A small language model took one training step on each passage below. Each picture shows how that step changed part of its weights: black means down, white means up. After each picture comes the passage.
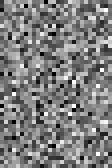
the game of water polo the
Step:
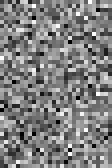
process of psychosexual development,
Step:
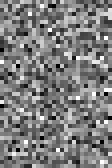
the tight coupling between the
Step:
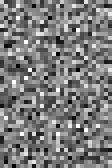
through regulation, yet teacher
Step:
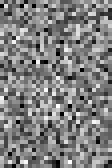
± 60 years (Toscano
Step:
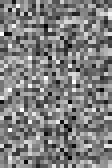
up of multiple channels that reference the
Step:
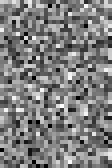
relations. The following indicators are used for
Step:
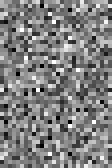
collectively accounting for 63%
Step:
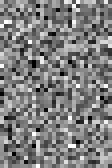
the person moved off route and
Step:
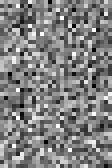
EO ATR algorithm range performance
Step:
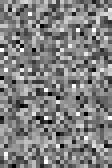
a pressure capability of 500
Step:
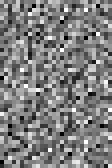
lower-back stresses.
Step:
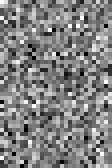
play. Orthodontic treatment
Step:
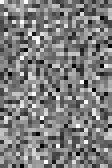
Employees' age $H
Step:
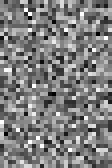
rat group infected with the
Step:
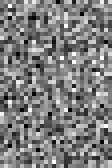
graviton. All the
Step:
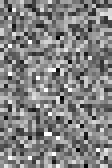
of biochemical examination of the
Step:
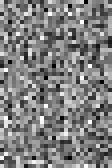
using different promoters and alternative
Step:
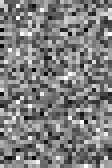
with simple sentences and explain it to
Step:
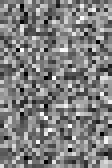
Various recovery strategies are
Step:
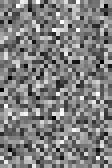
approach to reciprocal space path
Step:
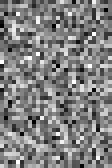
13 Alhaji Isa
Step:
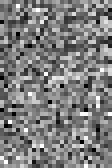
particles in known time is called
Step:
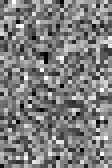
for the doped film,
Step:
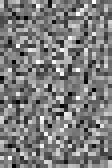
36. Volume of the
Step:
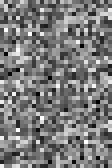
to appear, the path of light
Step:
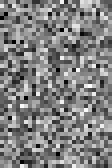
Lab Technology Readiness Level
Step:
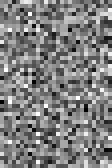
a high availability of long time series
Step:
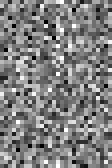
(Mori et al.,
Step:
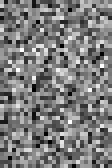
support journalism were asked
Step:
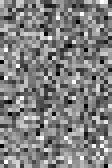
as a teacher-mother—to
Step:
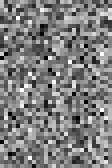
from where it borrows its
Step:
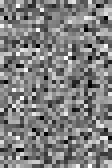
and statistical analyses reported in the
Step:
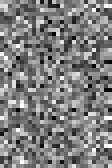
to the monitoring and evaluation management function?
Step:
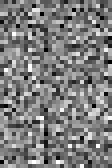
job opportunities and has a positive effect on
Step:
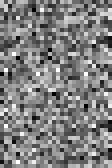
to adopt a unique age threshold for
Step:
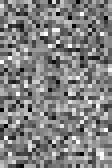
Article Info Article
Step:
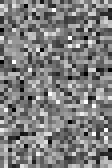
communication strategy is a SMART
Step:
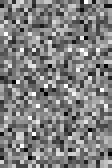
accommodate diverse user requirements in
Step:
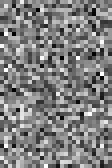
that dictates the sequence
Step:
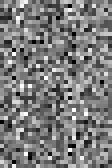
not only automatically manage these
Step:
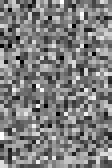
results were investigated. Materials
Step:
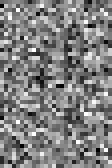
pozzolanic reaction
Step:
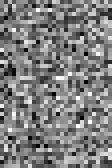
content to learn 99 20
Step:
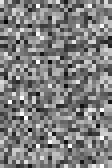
serving for calculation of
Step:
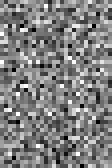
J. Nilsson, and
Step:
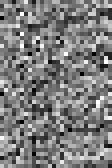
an application for annotating
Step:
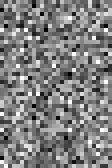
students' academic achievement in
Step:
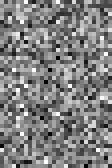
Evaporative Water
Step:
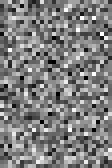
the warranties in Clause
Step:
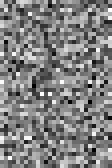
a UN report provided by the Department of
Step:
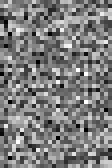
acquired skills in everyday
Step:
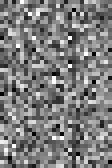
rich sources of nearly all human
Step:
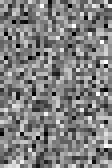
The questionnaire was made up of
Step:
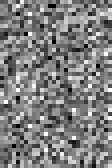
the *Summit* and
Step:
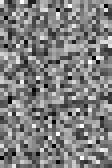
is moved back and forth
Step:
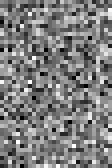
profile is fixed. We
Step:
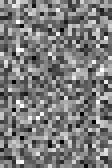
ethics education. Case studies have
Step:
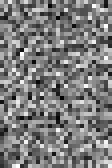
authority was linked to
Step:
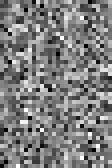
Meteors Reported to
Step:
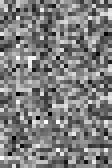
to design, develop a customized system
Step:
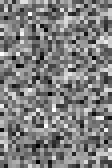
a study to determine how enhanced tax
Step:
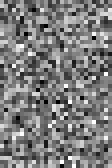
for the nodes which do not have
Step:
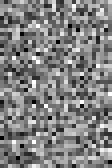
Cronbach Alpha. Table
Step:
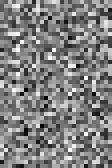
sampling techniques in the selection of
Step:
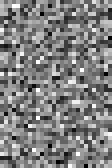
success. This research was conducted using the
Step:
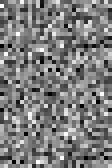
successfully explain the “magic 7”
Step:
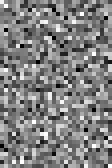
(active origami, soft
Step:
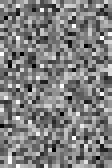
on to explore the thriving
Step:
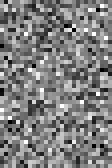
to Friedman tongue position
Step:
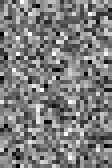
choose any random or lengthy
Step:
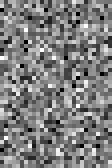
x 5 days then dly x 1
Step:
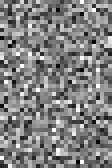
provide a such integrated assessment [20].
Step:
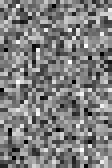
the bending mode increases, the
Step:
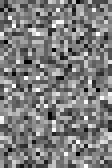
and S9. The allele
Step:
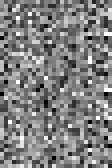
both its internal and external resources to
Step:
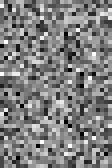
of Chinese Academy
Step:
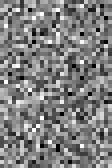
PPM, indisputable
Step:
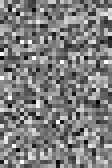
on a topic and provide an
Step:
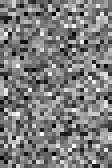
Informed consent included consent for
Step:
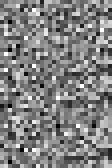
pollinator conservation, resource
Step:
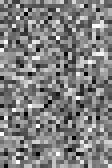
especially at elevated temperature. It
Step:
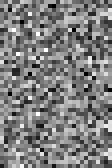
the seed of change in
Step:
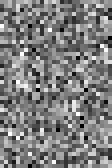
interpretability, recent studies suggest
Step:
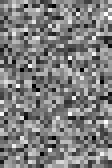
business text books in the
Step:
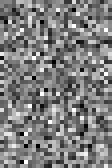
al. used a chaotic
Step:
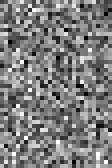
contrast administered might be a
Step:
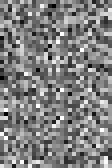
the two groups showed no significant difference with
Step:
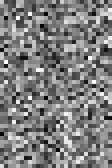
in reading, while at the same time
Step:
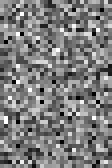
as the tuple $\langle
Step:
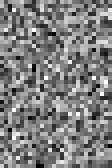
of the upper jaw as well as
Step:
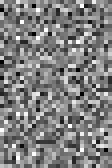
120 manufacturing companies
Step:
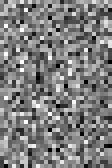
examination of how corporate governance
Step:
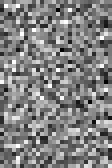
generative methods when sound matching
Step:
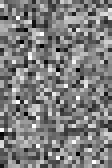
is between 3 and 10 mD but
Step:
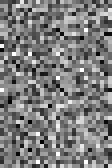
provide mapping to more commonly used
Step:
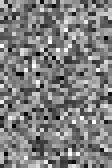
to energy and food insecurity,
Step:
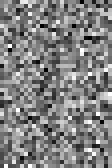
a 's with a given remainder
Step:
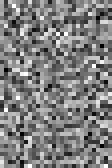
Environment Abstract Rapid
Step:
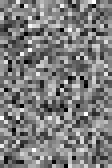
de Astronomía
